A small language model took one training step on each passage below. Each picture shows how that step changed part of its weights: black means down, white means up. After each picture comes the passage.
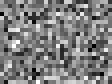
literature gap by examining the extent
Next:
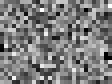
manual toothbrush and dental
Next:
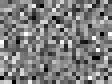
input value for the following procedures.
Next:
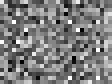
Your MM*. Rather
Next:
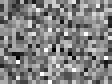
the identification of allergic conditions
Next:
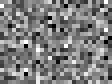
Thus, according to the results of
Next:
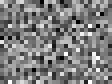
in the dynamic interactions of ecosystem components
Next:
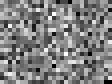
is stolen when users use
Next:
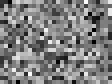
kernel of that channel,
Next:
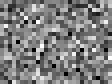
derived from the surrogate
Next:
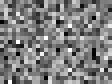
refer to as Weyl
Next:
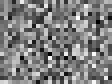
a function of frequency. Figure
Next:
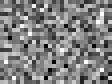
summed up and divided by the
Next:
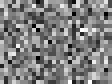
due to the technology used and
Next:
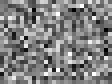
activities or services could a library offer
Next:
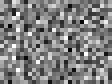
have physio-pathological
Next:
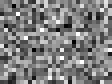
revealed gender variations in perceptions of
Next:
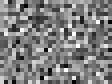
HTN, depression and
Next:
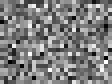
the refrigerant.
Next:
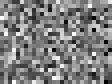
information and communication technologies in accordance to
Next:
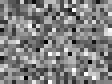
the transmission of specific radio
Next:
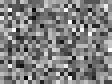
panel collection and treatment – European Committee
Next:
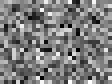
feasibility was found to improve when
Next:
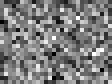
interpret the outputs of the created
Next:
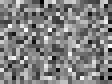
in the surface potential, then we
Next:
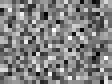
when such botanical
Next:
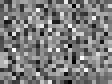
of CSR. The Management of
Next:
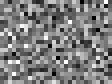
structure. The adaptive reuse of
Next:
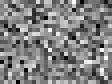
results are bit index position and
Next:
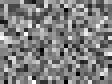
the way poverty alleviation
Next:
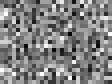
discussions, ideas, and material provided
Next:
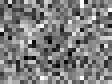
done through the Vickers method
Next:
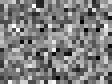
to benefit in terms of equity?
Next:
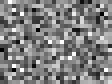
$\alpha \leq q$
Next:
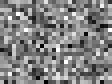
scenario is chosen, it is essential
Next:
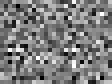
acceptability rates of HIVST
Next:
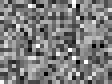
demographic over 6 years. The
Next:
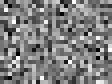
participated in All India Inter university
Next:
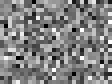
interactive hypothesis is added to identify
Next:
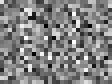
method for routing fractal-like
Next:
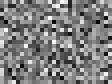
Indeed, the antioxidant activity is
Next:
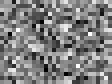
comparable in nutritive value to
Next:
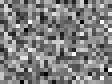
(LSAD) trees include some
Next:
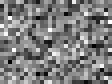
4 % by volume and 80 %
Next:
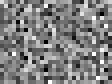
and Automation of the Russian
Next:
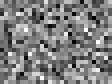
steps that compose the underlying
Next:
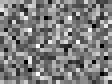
Canary Islands 7.39
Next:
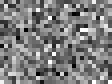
is used: the number of
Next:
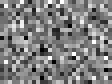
and $b = 0$ and
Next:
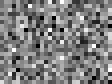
lengths. The orientation is flat
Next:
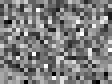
of the outbreak should be
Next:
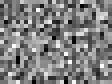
of service (QoS)
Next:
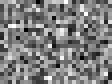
to the originals and no
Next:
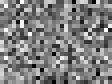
and accurate product designs, which
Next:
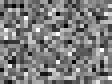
Pressure (JNC7)
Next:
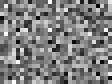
external environment, and how to achieve
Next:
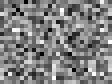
starting the action research study. According
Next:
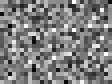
Effect of different hormonal
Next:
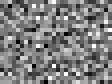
description of their salts and
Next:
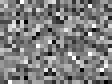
and the drive to develop oneself
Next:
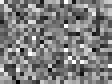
(Hoebe *et
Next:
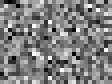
illness process and its effects and
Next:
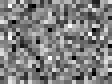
to allow access to lignin
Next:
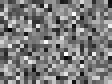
a reliable and valid instrument for measuring
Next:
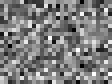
the previous research that did not address
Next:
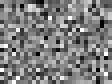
on cyberspace.
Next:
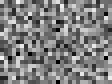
E is Maiha, F
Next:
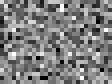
(P), to represent the
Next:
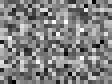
assessing and communicating environmental-,
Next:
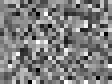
a Cronbach's
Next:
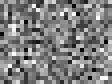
to cognitive views advocate
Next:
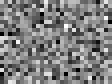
located in a narrow valley,
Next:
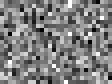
factors in order to effectively implement computer
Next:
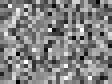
in delivery (role and
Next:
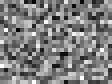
the root certificates that each
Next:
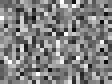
activities, information and communication, and
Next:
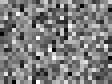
36 m³ of treated water to
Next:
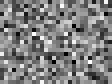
uncertainties small and downscaling
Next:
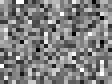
A scholar is like an
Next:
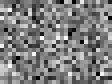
Data sets, microdata,
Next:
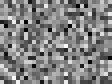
showed how the people of Germany is
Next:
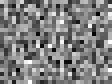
Raj¹, Jyoti
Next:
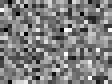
common features (ibid). In
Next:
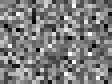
concepts is important to interpret the results
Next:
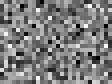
for the 2nd and 3rd
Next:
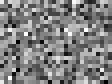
metal coolants in Russia was
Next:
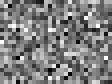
by his techniques and use of management
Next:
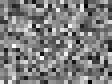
the financial sphere in the country
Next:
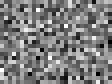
of one model across various datasets,
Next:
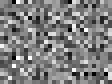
In current review Mean AOFAS
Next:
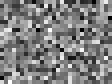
the individual features, or the unique
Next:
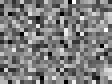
Final Report** 1 January 2002
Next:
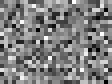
10 days ahead, which
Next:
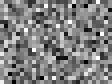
has spread almost around every part of
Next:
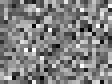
the evolution of the beam modal
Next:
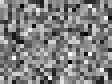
at the time of shock wave
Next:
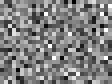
paper is based is available from the
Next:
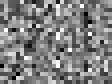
the further development and sustainability of
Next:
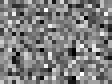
exact shade matching with
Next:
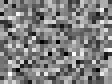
points: - Figure 1 describes a
